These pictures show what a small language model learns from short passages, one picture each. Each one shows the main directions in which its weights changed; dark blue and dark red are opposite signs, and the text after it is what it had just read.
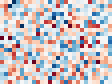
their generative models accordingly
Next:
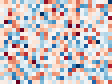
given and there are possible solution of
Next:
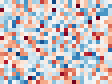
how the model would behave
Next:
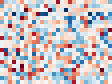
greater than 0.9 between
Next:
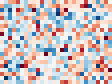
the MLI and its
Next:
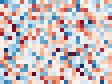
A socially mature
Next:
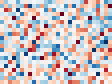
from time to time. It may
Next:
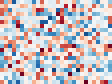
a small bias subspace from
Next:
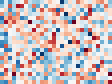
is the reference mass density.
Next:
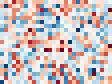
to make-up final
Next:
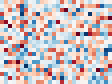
Energy Efficiency
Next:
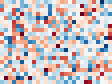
on the basis of indicators
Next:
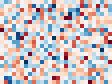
resonance, but only to
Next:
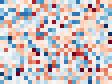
or have finished their
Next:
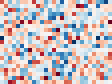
masses \begin{equation}
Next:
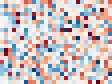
spatially resolved
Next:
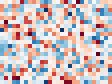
of the 3D SPH
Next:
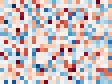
It is simply because there
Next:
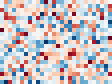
effective values of technical and
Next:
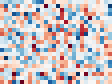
R script to extract
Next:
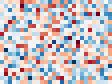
materials had a variety
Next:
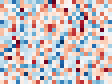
We measure the reliability or
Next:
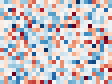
high-energy physics,
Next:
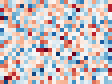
largely replaced
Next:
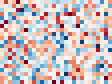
represented by a symmetric
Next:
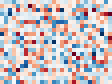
(the most common case in
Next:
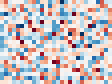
was established to
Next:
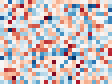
most frequently used class of
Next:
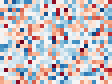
presented in the End
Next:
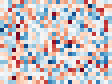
special EJAs. These
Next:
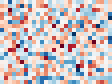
dioxide medium after
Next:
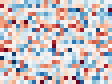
of innovation in
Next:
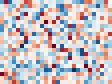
reality independently of our
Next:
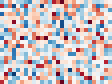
octave. In the
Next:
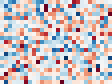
aggregate arrival
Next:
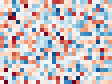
ranging between 0 and
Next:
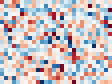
combining the expressions of
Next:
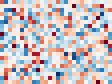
Info Article
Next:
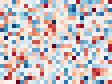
where the signal amplitude was
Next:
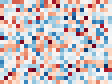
the angle between the long
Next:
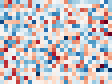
life interesting, he
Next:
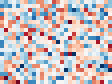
of a test made while
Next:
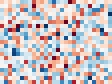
wire connected and
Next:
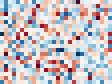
Y-junctions at which
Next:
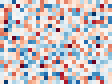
Solito A,
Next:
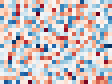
= transition metal,
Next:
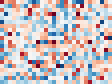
initially remains near the
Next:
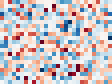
algorithms with the aim of
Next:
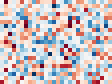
China and India
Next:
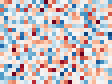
in the engineering
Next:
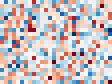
review was conducted to
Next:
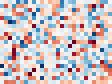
into the Galilean
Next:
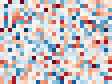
a resolution of 62
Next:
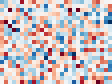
bluff bodies in
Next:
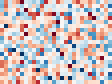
categorized under different
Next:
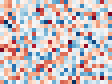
conventional techniques
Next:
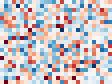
experiment. The findings
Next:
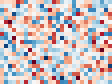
to curved, controls the
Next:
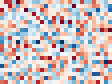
analysis and legal comparison
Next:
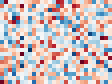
packets. As noted
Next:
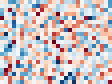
to give exclusive
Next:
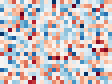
which was employed in
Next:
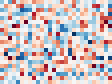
(a hyperbolic
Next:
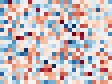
and microstructure of
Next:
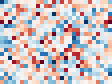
of those rounds are used
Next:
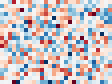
of two fields of total
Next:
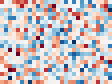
deuteron itself should
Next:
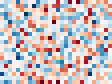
the tree-level
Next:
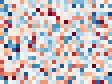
= is the male
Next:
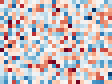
- *It's just
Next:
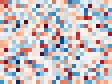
The optic disk is
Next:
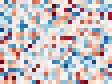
method used in elementary
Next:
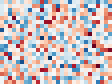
the machine, and design
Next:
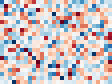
\partial_j F_{\rm
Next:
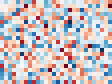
performance that the existing method.
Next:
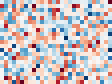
in overall and this lead to
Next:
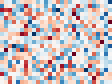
to their assessment and
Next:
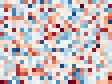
to in GA, page
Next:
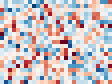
the true meaning of
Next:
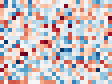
modeling of elastic
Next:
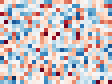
dilute solutions of
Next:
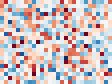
corresponds to the maximum
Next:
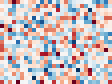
the width of the simulation
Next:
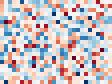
is organized as follows. In
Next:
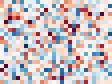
k_n}$ is given by
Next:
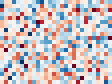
the case of gauge
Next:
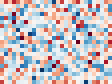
followed by the application of
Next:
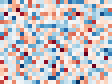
obtained from evaluation of equation
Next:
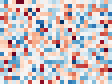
electric $l$-pole
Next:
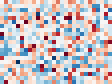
Topological Insulator
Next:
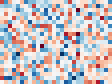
of information. There are
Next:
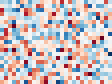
\civ\ parameter space.
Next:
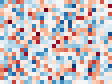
is small if this matrix element
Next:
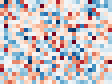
observe that this is
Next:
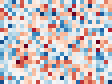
accurate measurement of an
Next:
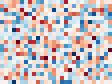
greater academic
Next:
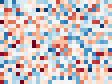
of the heliosphere
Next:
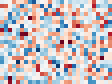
exceptional points is
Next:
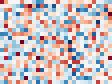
well as local laws and
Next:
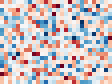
a large proportion of the
